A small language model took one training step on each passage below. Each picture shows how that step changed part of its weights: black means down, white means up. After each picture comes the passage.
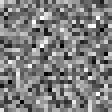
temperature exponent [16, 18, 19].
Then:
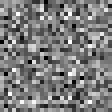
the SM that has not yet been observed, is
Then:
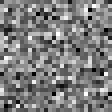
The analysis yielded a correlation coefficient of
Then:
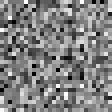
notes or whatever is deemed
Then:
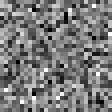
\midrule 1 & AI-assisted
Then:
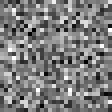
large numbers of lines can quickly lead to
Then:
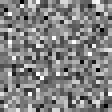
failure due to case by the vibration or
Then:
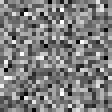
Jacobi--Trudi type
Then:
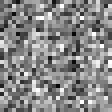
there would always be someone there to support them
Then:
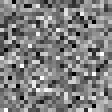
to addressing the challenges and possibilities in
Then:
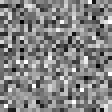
different strains¹⁰. This hydrolate
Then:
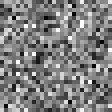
a coupled line with conductors without terminations and
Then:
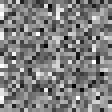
heat exchanger and reactor header system
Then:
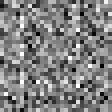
*Indian J. Exp.
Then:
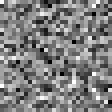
acting as the front transparent
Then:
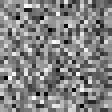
effects associated with low energy states, such as those
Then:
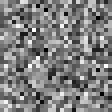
How will these be covered? Note that
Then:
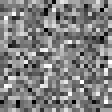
two individuals having a different understanding of what
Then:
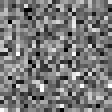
experiment. The structural studies were carried out using the
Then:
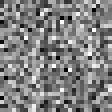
create excitement for students, or students do not
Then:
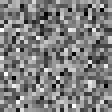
observed at different gate bias (a) When
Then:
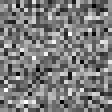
To our knowledge, there is one report of
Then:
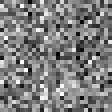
Total power [W] Camera
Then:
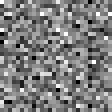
adopted as has been proven effective by
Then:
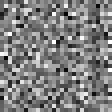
Abstract: Recent research has shown interest in
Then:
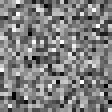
\caption{States that are ground states at
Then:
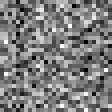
conditions, however, $x_0$ would
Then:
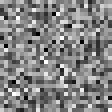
P.~Van Mechelen,
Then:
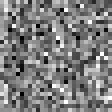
electrical fields are unified, it is
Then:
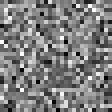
& Rajala [4] growth
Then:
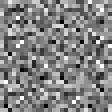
der kirchen wegen ynne
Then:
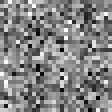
Howe, F. C. James,
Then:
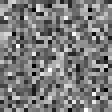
limb amputations are preceded
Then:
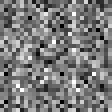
for the arcs on the top only.
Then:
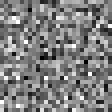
core without PVC tube (mm)
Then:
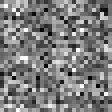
discussion of these challenging questions, showing also the
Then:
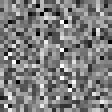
blood. Depth of inspiration
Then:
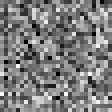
video genre segmentation and classification, Y.
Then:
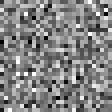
potentially biasing the nulls measured at different
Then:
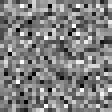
the Local Ethical Committee of
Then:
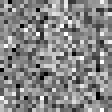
new hospitalizations does not change with notification
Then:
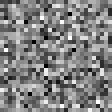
cm³ of each culture was added to 10
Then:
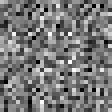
distribution of the KS test p-values on
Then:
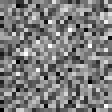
potential and business models of waste heat valorisation
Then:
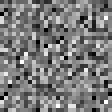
Algorithm against. The key point is that no
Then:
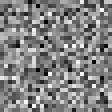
The effect of others such as pH, initial
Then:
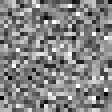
2009). However, much of the pathology does
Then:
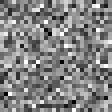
each other, it means that the application did not
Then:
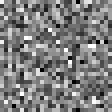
seafood soups, added to
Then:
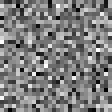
Larmor value. To analyse this spectrum
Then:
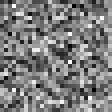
Report on evaluation of use cases and
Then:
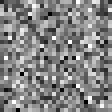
their course, most students (i.e.,
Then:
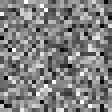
\mathcal{H}_\mathrm{orb} +
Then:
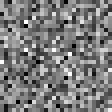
speaker information has been widely used for acoustic model
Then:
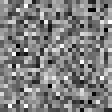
estimating its errors. In other words, an
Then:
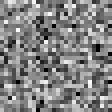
in history which has not been answered
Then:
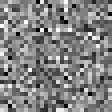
Aachen, Germany [f] State
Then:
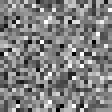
or "No"), and an actual answer that
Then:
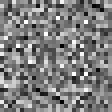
that since the canonical symplectic form
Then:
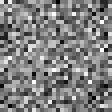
fitting the storyline because it’s a
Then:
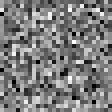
length and width, so we can neglected of
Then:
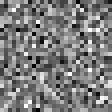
curves for section shape (exposure C)
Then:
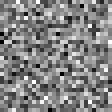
individuals and communities develop with UXO in their
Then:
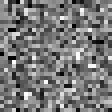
main goal of this work is to assess the effort
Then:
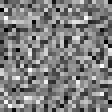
\citet{vanhamme93}. In order
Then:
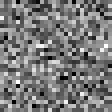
group case study, an individual analysis report, and
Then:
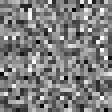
"Competitiveness of Price in
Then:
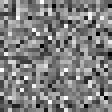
nonlinear Hall effects. Here we provide a simple
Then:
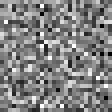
different phytochemicals. INTRODUCTION
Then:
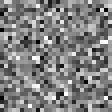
Currently, according to the 2004 World Health
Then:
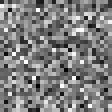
can be obtained. For these, the long term
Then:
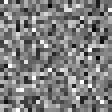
purposefully, while the scope of
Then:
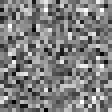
used to perform a pixel pixel
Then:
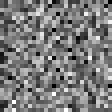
remained unchanged. This is obvious because
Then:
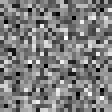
current limitations. In this review, we examine the
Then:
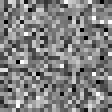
In \cite{park+15} the
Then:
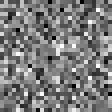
NL} \label{lns} \maketitle
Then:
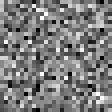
Kim et al. [19] published
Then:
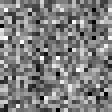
General Psychology" Factors and methods
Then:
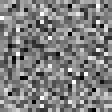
using powder metallurgy. Two different types
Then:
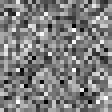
the Code for Thought logo in
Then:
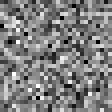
occupation in a three month window (which is
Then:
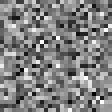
marginalization and disempowerment such as
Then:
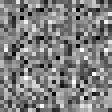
Research Center research facilities and buildings at the experimental farm
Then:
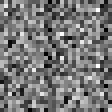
\end{itemize} \begin{center}
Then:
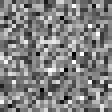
to the complexity of the contracts that it
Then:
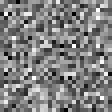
chemical potential [1-2]. This can be
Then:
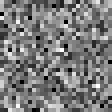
significantly outperforms EP and MMSE.
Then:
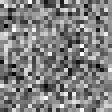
- e^{-2t}$ as a solution.
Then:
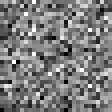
Dormant 50% Active/50%
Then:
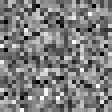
drawn for analog circuits design. Power
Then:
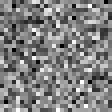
that the resulting $\chi^2/F$
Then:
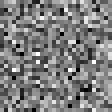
Newman, R. *Journalism,
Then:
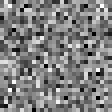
market. That is a non-equilibrium fluctuation
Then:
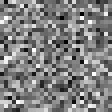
disk, ($b$) a disk with bar
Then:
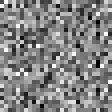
safety through voice activation, live
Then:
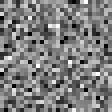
to put a period to honorific
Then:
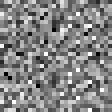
a possible parent or daughter in
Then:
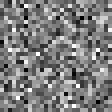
As an additional gain, Lesson Study has
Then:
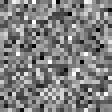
$10^{-5}$ does the squeezing
